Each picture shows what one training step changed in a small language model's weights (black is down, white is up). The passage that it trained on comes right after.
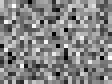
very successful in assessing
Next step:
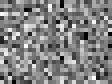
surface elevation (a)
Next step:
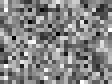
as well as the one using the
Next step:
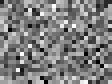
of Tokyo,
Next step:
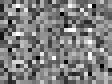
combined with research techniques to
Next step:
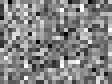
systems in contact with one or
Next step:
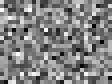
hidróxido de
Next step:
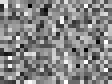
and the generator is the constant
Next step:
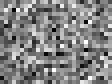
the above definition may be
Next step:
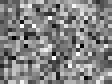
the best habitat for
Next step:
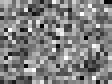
Powder XRD of
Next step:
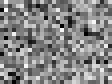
were orally intubated with
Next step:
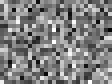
LRSM can give
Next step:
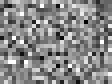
the response to the spatial
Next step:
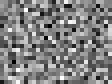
We computed six additional
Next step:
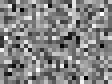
while the Ftrl function
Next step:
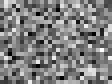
from SSL features. In
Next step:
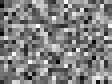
asosiy chiqindilarning
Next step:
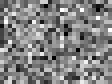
caused by the change of
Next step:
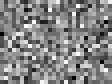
content of the emotion.
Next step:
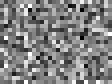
one can form a stationary
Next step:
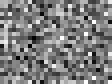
of UAE showed a
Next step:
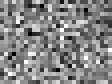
4 were incubated with
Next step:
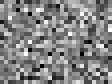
the list of parameters,
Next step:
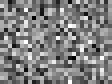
top of revTPSS
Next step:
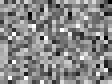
o'rinda turadi
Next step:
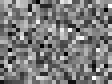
was carried out according to
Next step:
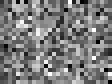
Abdul Wahhab
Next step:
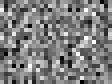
- Ultrasound
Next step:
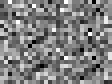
NADRA records using
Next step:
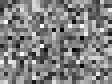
implementation of ESG
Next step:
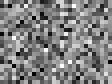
and perceive their weight
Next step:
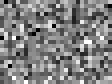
bepaalt wat deze
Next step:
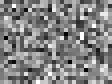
\draft \title{
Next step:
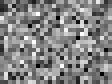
that to each name it could
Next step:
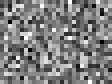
examine the connection between these
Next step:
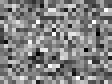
the Fire Service
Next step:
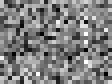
when drawing conclusions
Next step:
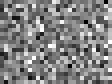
algorithm. We further note that
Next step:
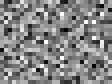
problematizar la idea
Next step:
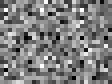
журнал*. –
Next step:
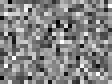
pressure in which the end
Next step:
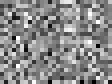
this country to you;
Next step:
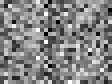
totalitar tuzum
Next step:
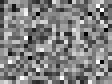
makers through the Forum,
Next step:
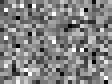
\& Future Work} In
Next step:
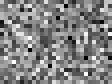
the irreducible
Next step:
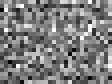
were used to determine the
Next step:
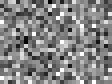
(Stillman et al.,
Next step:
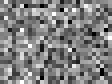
me numra të plotë
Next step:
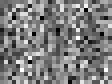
differences are found for the
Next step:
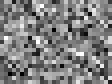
Forum}, doi =
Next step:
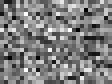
problems, such as data
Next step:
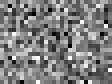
seus participantes estejam
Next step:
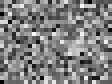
will slow down or stop
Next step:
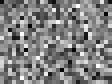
most abundant specie
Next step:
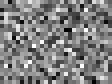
that the corpuscle by
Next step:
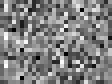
months or later during
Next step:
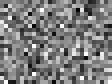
Каримов С.
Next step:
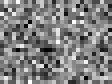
AU from the Sun)
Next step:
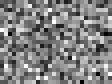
ons opstel tot
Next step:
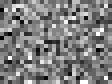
different temperatures and $\mu
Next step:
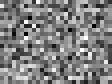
fie calificată
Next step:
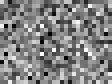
the patriarchal
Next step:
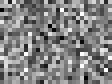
here and the phason tensor
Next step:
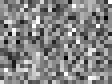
flowing packings in
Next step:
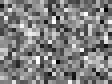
olamining buyuk
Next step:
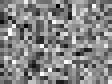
unit cell, which is
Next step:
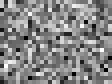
the transition to maintenance
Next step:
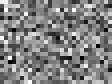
low and middle level
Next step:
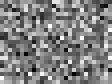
of the current research, MSC
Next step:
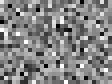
and the residue analysed
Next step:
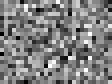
might struggle with
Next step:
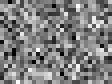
instrumentalist views
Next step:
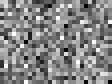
of the traditional cultural
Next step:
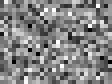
the copy given to students
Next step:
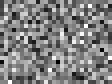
functions have been proposed in the
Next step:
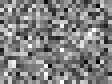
infinite Taylor
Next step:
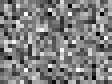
Systems Detailed review
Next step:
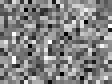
the random-effects models.
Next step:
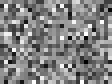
a business model can be
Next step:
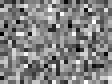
walk sequence across the
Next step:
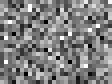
contracts for continued research
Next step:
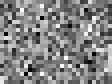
media professionalism,
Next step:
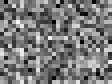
der Lulu levde
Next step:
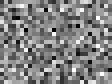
Spatial dimension of the problem \\
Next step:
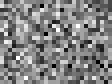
al análisis de los
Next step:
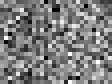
bo‘lgan vazifalar
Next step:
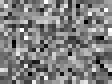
a Stefan-like
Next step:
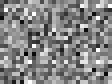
two quantum field representations. We
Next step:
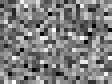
produce electricity in the
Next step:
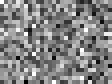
data assuming a narrow
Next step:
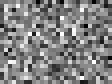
and service organizers) will
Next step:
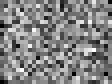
the Casimir effect,
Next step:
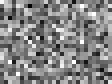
and $E$ and an interaction
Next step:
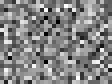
and aluminum,
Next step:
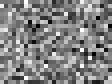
vezes, mais de um
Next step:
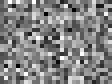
plant damage significantly compared
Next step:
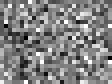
time dependence may be expressed
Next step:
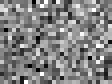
accretion radius,
